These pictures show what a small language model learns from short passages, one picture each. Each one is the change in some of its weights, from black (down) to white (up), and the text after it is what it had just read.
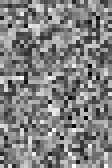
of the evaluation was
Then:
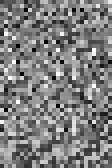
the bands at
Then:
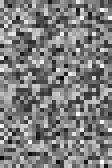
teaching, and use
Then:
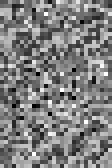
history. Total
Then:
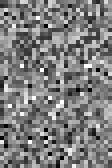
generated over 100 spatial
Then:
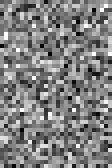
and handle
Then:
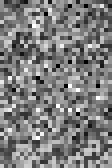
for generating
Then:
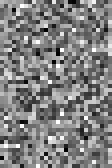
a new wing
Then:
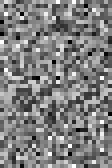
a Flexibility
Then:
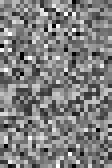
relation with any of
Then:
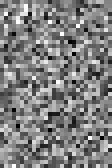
and PP2
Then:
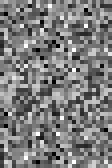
with ease.
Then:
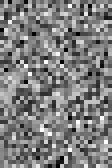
by calculating
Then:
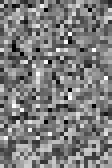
as a static
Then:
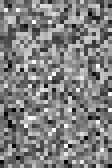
and are related to
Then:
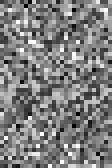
potential for digitalizing
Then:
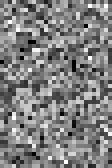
Sup. Table
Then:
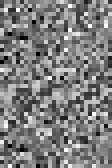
yields due to
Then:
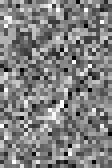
a computer at:
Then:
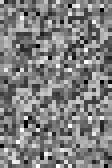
Standard Model
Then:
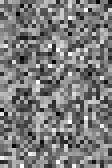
to inform their activities
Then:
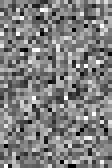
lights " are
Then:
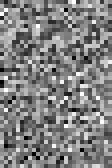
after treatment.
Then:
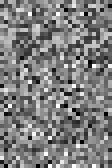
reduced the need for
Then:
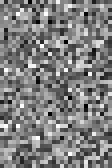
study raveled
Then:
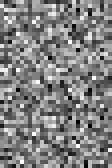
study and after
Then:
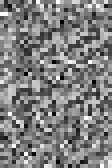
tools to integrate
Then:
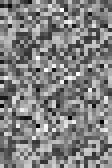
on the site.
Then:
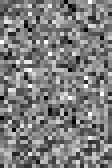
SNRI :
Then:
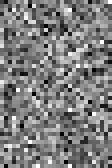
vehicles based
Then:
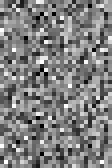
Sciences. -
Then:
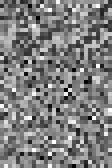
will be implemented in
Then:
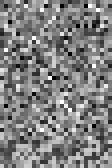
amplified and
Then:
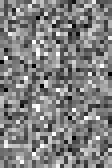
– Designing
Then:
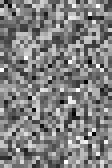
children, compared to
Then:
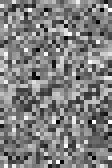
well as the
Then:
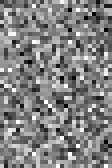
simulations, and
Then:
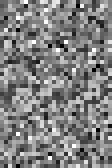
deviation of the
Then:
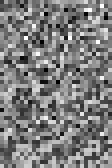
to achieve accurate
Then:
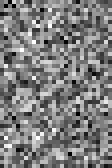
and sustainable future for
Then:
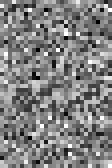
well as chemical
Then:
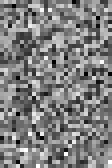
system capable of
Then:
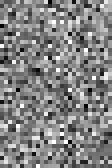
present study.
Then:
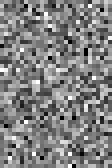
study conducted by
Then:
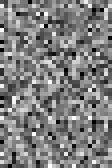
the respite phase
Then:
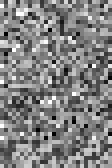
so the chance
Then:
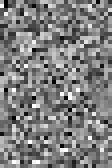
with HOTS
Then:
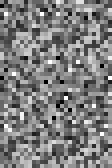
promote a
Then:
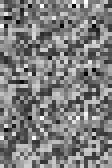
organization tools may
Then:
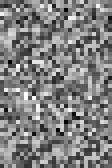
systems, are
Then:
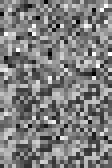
infrastructure to handle
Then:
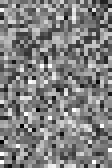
the interaction of
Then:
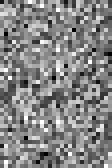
high flash point
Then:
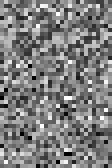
to many chemicals
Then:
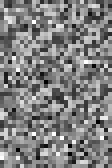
and death.
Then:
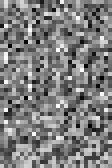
and semantic
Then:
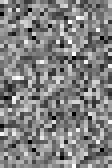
Theo. I
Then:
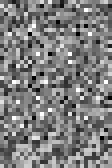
Measures to
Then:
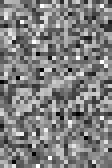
spectrum. The
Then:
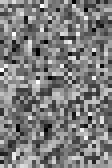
after the loan
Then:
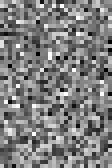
and Mughal
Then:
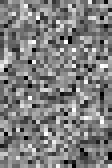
Ozone treatment
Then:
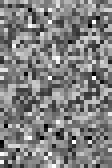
value of the experience
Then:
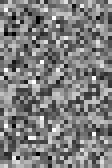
scope of its
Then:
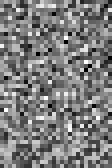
These specialists have
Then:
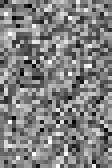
example: A
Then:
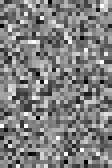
impact scores. The
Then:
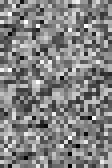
losses in
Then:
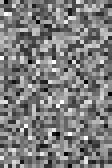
fundamental needs
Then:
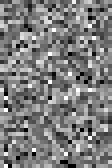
1D model was
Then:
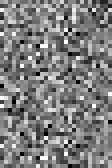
the definition of
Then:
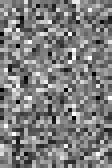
dip tube
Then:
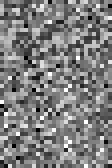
were most commonly
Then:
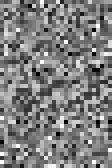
uses the camera
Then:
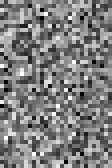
any country in the
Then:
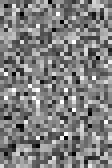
based on machine
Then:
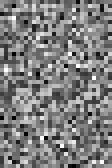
concurrent and often
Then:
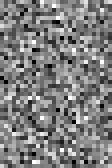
Identification System
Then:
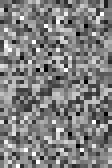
uphold the
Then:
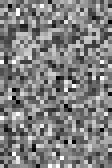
are not relevant to
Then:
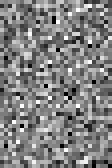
mixed gas tests
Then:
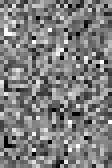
- The significance
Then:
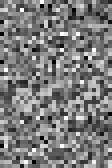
pointed out
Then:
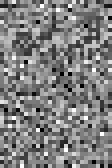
more interested in
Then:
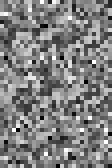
Therefore, in this
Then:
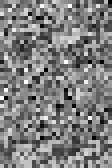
case-1 to
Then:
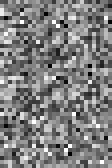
there was no significant
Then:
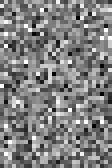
circuits having
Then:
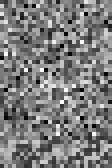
enhance interactions between
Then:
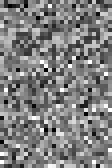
become the master
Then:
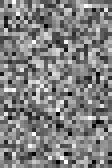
of death
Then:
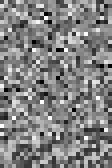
variables (these
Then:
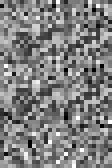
free parking
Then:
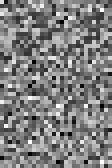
teaching strategies in
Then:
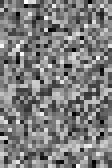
preferring not
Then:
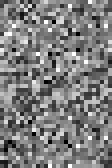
appears at
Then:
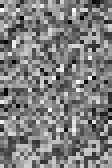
the other hand,
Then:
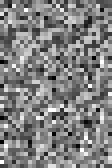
from the whole plant
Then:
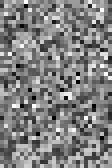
Frequency percentage
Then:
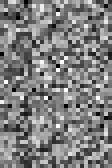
we have previously
